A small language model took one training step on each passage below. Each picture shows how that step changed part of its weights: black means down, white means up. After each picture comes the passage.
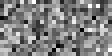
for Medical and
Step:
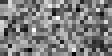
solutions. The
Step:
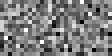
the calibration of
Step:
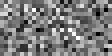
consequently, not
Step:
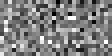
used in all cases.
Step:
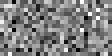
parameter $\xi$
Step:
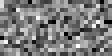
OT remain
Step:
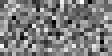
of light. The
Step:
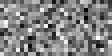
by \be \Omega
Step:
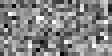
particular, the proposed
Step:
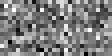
of Anxiety
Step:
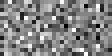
is more important than
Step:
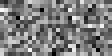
the damping
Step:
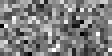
It now follows that
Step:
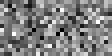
drug that
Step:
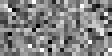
that prediction models based
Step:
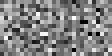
modes and not
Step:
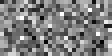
In this section, we
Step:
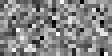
of a black
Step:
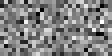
finite propagation
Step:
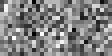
arise from the quantum
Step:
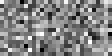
tracers based on
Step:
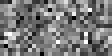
More details about
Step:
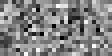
image computing and
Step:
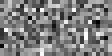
fault occur
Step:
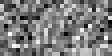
of the NL
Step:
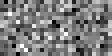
which allows the
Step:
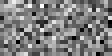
of fixed points
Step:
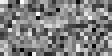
to two lowest
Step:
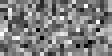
related to actual
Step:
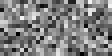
to a hom,
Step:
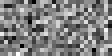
the normalized
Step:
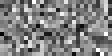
their study on the effects
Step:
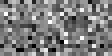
group variance 1
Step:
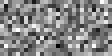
quantum organism provide
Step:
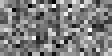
Reduction in
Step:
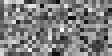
the steady
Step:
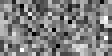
lower end of the
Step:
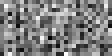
receiving the
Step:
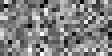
a coupled
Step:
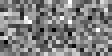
it can create
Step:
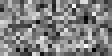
to these observables,
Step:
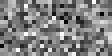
useful as it
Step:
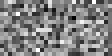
Changes in the
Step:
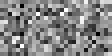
j does not include
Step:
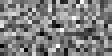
the second term in the
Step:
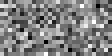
proposed that can detect
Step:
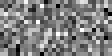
. thickness
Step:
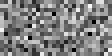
energy and are less
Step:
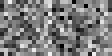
actual physical
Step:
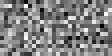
explain why various
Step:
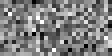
the polarizer
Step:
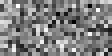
for a large and
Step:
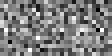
mass bins.
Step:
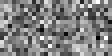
distance between the
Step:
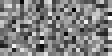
our results do not show
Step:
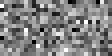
Tjarks W
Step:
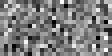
of the data only
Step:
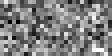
avatars were
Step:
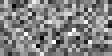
the Crab
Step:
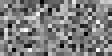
extra care.
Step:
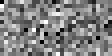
and government
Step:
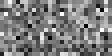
Following the
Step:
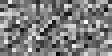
and the mapping
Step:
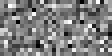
\institute {
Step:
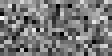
- Risks
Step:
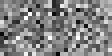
bound state, is the
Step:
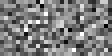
but, as a
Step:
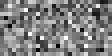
hand, denotes
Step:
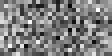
longer time in the
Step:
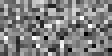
with the sole point
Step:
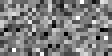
the locations of the
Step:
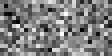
between 15 mag and
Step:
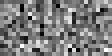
different effective indices of
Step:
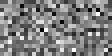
language and
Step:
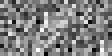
in a metal,
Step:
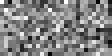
be relatively low
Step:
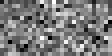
and the beam
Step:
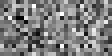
an interesting feature of
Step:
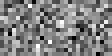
by filled
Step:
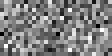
author of the work
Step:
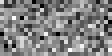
where they identified
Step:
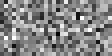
is called
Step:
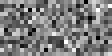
prime number such
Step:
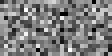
common, but
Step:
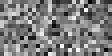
the treatment of
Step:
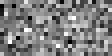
- ISIC
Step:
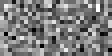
particles is limited
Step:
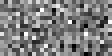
understanding how
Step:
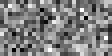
position of the
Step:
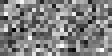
reported complete
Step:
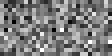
test program will not
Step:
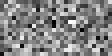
of a lion is
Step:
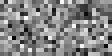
have to be small.
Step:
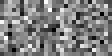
can exploit this
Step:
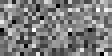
parameter by the user).
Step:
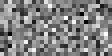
could be detected on
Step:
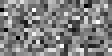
Fear regarding
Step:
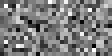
melts, the
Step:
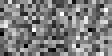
in number). It is
